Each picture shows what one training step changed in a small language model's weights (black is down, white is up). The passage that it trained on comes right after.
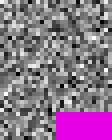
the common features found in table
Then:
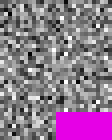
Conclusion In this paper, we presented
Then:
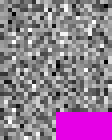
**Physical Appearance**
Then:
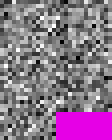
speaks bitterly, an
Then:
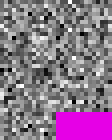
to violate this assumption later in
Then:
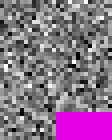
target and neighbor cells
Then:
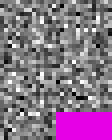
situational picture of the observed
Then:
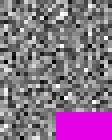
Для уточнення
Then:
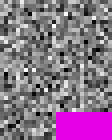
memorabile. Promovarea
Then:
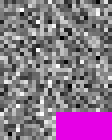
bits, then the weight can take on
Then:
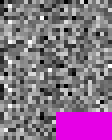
то заказчик вряд
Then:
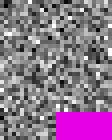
highlighted with a solid blue
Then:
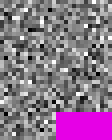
can also follow us on Twitter:
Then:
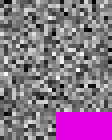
case: plausibly, two physically
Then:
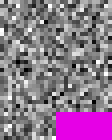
alternative non-crop raw materials
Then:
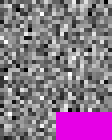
Journal of Selected Topics in
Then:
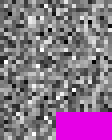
este ser humano entende o
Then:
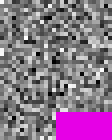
in other frozen conflicts and the
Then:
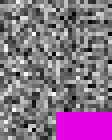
muvofiq. Xulosa qilib
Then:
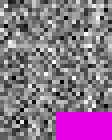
advantage of these backflows
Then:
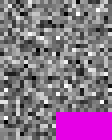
interaction phenomena, which, by
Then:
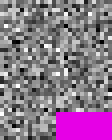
deployment. - **Strategic
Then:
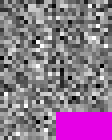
the other hand, a system does not follow
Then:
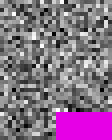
dapat diketahui
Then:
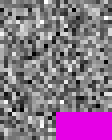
May 2023, the translation solver
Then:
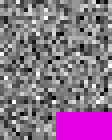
reagents and pure distilled
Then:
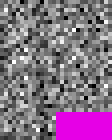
feasibility phase—e.g.,
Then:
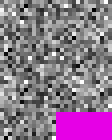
catheterization with PCI to
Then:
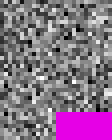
ko'p tashkil etilib
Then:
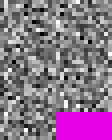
sets. The error relative to the
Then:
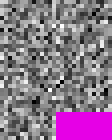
authority to commensurate with the
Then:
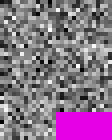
stării interioare”
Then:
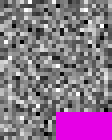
proper application of Actellic
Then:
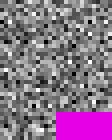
Syndrome) score. 2.
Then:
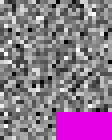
training community. You provide the
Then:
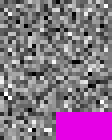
the same incompatible observables from
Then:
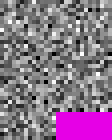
30-Year Cohort
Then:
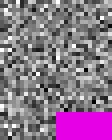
describes three green crystalline
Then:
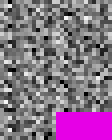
sujeto y del cosmos
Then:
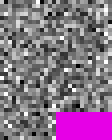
with respect to variations in the distance between
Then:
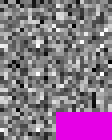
of the foundational questions within the field of
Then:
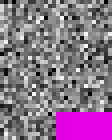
usullarni joriy etish
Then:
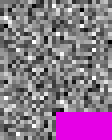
exact techniques exist for the
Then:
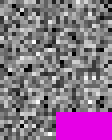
of emancipation of society is
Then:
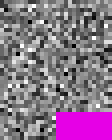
Was kommt Neues.
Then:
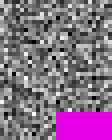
karir dialami pula
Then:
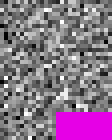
the sum is nonzero, and
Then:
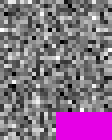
1,9 3 Don tozaligi
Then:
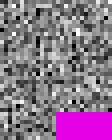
bilan chigitni qobiqlab
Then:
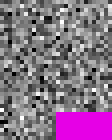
para avaliar a capacidade dos
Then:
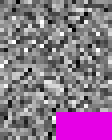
для рекреации
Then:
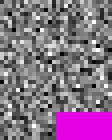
evaluation, internal audits, service
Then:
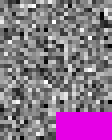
Tin tailings comprise of
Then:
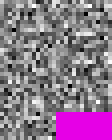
- 60%, while when planting
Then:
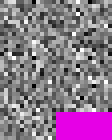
PROCEEDINGS AT
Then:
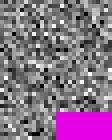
and $\tilde{\alpha}$ is the constant of
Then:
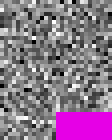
been applied in disruption prediction
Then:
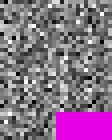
Feynman diagram). However,
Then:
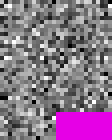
as documentações de instalação e
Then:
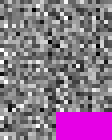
devido ao aquecimento
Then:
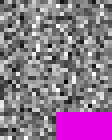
Chinese Academy of
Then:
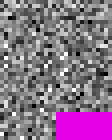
Almanya, Brezilya,
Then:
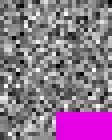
(2019). Psychological support of the
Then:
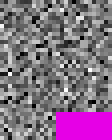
As pessoas precisam ter
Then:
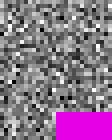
Balancing on the Star Network The
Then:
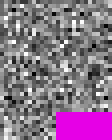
ushbu tushunchalar
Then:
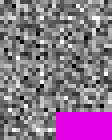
spin-bag picture of the
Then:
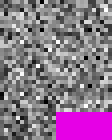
de bedrijfseconomie
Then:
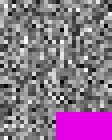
deteriorated. Opportunities
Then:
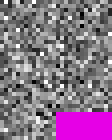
erectile dysfunction was
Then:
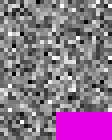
rešavanja problema
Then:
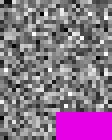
linearly polarized 532 nm
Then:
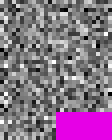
shown to be sufficient for stable
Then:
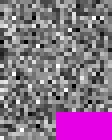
probes and spacecraft as points
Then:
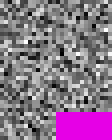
aligns with findings from similar
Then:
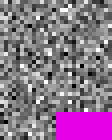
tools. This in turn hinders the
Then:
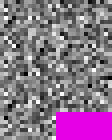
influence to academic performance.
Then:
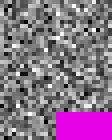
on a ring. One possible
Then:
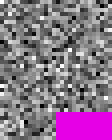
way is possible to reason in terms
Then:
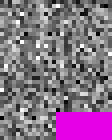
result reads \begin{eqnarray}
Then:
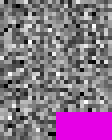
energías renovables, una
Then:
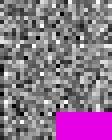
have undoubtedly revolutionized
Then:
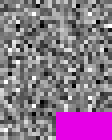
interventions) PROBLEMS
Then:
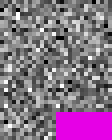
and the PARAM Brahma
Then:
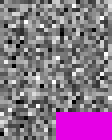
The usage of denture mesh
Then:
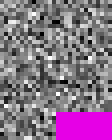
temperature along with KOH addition:
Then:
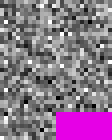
by using the Gaussian model [see
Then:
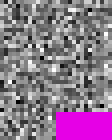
The weighting of level one and level two
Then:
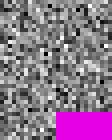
Ref.~\cite{Ban13}, the
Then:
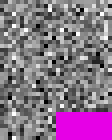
ekanligi aniqlangan.
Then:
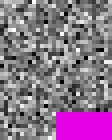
kunnen worden opgeheven
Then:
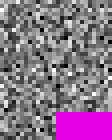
SPSS analysis to be compared with the
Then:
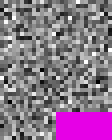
from the Transition Coastal
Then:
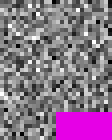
other studies, but their results are rather
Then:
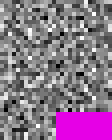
(2013). Cellular localization and
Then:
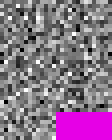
vivo* performance of their dosage form.
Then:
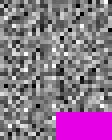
were not included in our calculations.
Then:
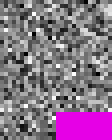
analysis (NNA) was performed using
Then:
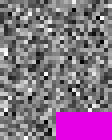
hypothèses par le
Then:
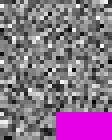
the molecules assisted by the
